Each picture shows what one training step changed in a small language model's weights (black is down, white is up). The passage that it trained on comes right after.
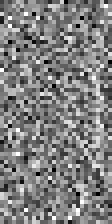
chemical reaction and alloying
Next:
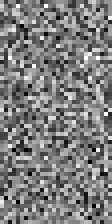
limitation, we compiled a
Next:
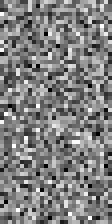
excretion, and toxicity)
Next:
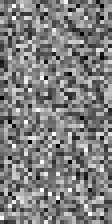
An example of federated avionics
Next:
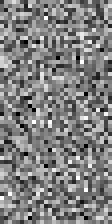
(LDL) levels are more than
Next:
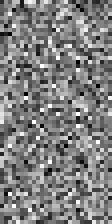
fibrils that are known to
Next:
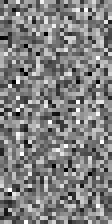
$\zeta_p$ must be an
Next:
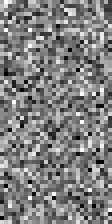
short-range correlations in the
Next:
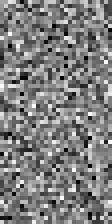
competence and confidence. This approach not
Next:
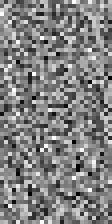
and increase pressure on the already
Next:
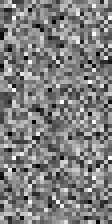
\citet{PS01}. For
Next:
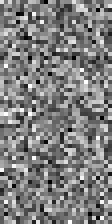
inexpensive cost. A comparison
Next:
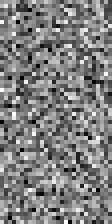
full potential. This article presents a
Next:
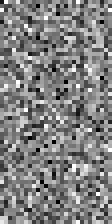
Jal Shakti* - A new
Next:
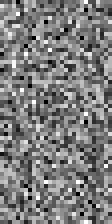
Therefore, computer support has been
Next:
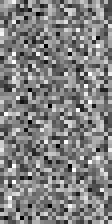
sequence diagram of service
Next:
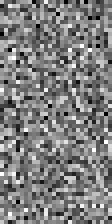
to this method is its reliance on a
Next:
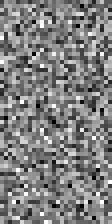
showed no discernible
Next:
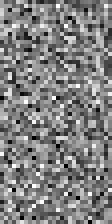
exchange of virtual photons
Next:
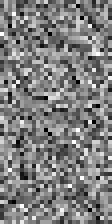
the multiplicand accordingly, now
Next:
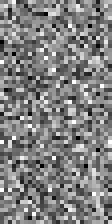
the exploration of even faster
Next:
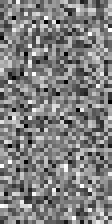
Ethical approval: This research was
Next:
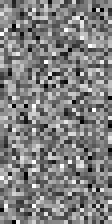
in doing outreach. End of
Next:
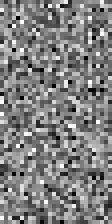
bound of the freeze-out band
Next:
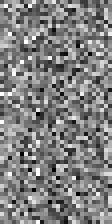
Development in European
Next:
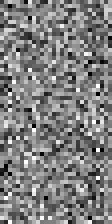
contributed to writing and approved
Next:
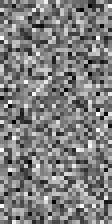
ensiled with wheat
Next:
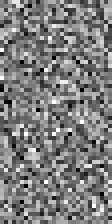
selective dipole coupling, for a
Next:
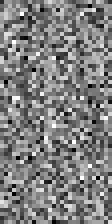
that instruction. Please review the
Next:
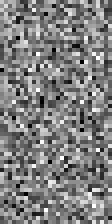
for their high atom economy, the
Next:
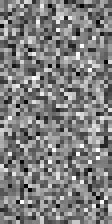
unsignalized intersections. The
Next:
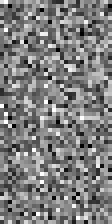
(``hard hexagons"
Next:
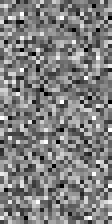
\right] \label{R1}
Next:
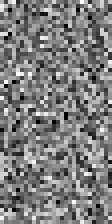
this point we use a renormalization group
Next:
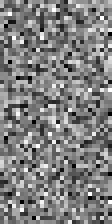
& Anr. v. Dr.
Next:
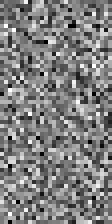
the near and around the Bondi
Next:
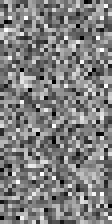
among first-ever ischemic
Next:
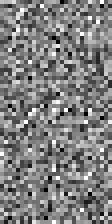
Anaesth Forum.*
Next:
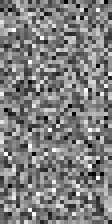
before we begin to resolve
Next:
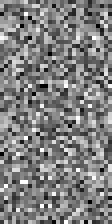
Survey , started in
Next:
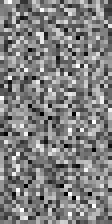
with field applied in the $ab$
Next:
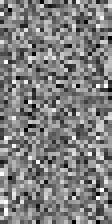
CMRf Cardiac magnetic
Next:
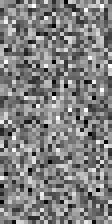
hours to organizational
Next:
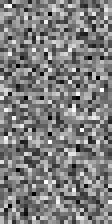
permanent. Here, we set
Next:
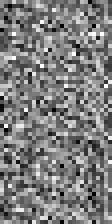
be identified with the baryonic sector
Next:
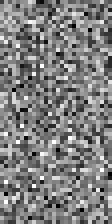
alike. Behavioral and
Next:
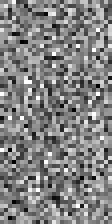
the evolution of $T_D$, and
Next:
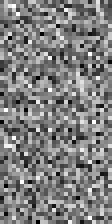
and non-linear perturbations
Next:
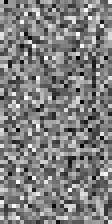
indicating downwards flow.}
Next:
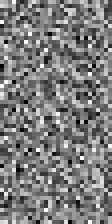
generation of $\chi$ particles
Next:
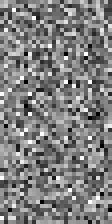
phone calls could come from some
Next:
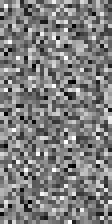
Dr. B. B. Dey,
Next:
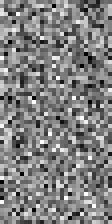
cache. In order to improve the
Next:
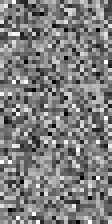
variance in the selection frequency of individual
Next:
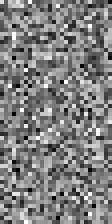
The highest chance of an
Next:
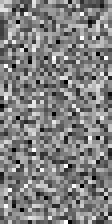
important aspect of the study of
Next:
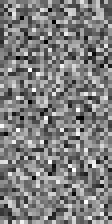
4. Load and energy versus
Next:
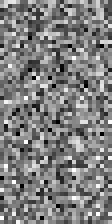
soluții tampon
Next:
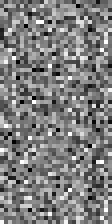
rice production. Meanwhile,
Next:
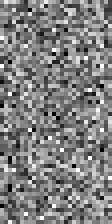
via Cartesian product:
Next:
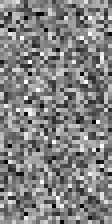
shell-model computed
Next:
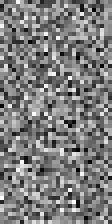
IL-20 cytokine
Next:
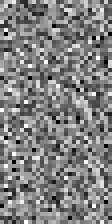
various operating conditions of source and
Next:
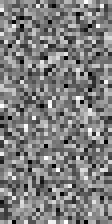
must be acceptable. Our final
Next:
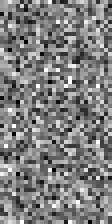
consisted of either a single
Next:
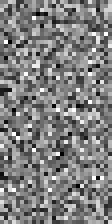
most distinguishing gene
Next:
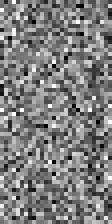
the trap. ###
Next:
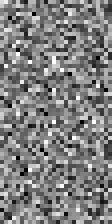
by their neighbors. In
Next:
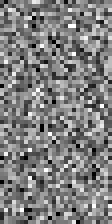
BCM remains marginal. These
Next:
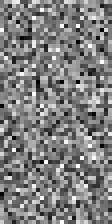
unknown sources, which is
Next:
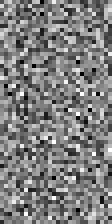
below statistical significance for this
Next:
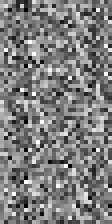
one, as we will discuss in next
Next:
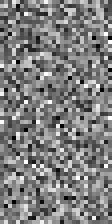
smaller congestion pressure $J$
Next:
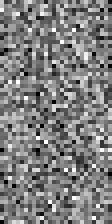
+ PE herbicide +
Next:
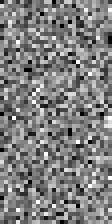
and solution do you fall into?
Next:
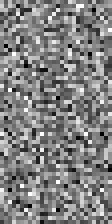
in *L'Architecture
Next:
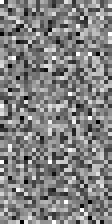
this protocol using graph
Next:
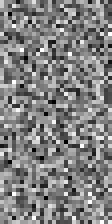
of TE. None of the samples
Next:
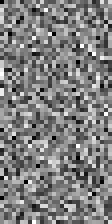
0$. It is natural to
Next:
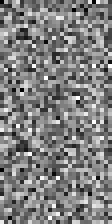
over their anti-particles. We
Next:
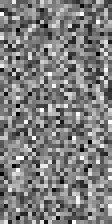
Serum Magnesium and
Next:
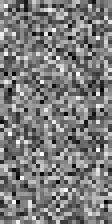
one and can be gauge-fixed
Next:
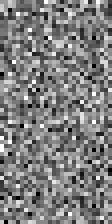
particularly interesting non-commutative
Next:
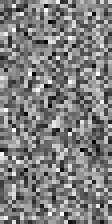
the RF frequency through resonance at each
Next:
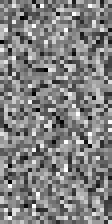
the Polyakov loop in the
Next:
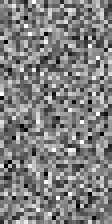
and $\rho_B$ through measurement.
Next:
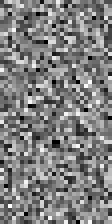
thematic saturation achieved
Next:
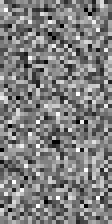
function of ${\Rey}$ and
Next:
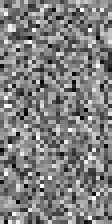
will always cross once and only
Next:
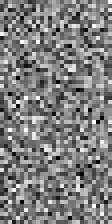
fields, each obtaining a vev
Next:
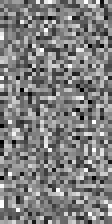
game server, typically between 10
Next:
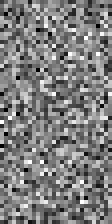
Speed [m/s]
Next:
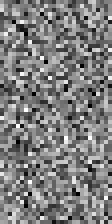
changes in performance, we compute the mean
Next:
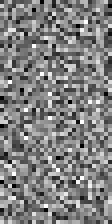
these techniques produce linear
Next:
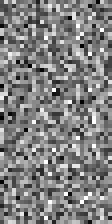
a comparison between \kbump\
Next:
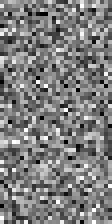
such as } ultraviolet
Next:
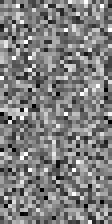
gaze 2 de pe structura
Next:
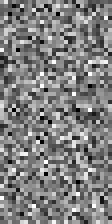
water which raises the potential for
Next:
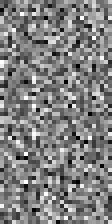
the potential also shows oscillatory behavior
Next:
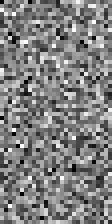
in Datia districts of
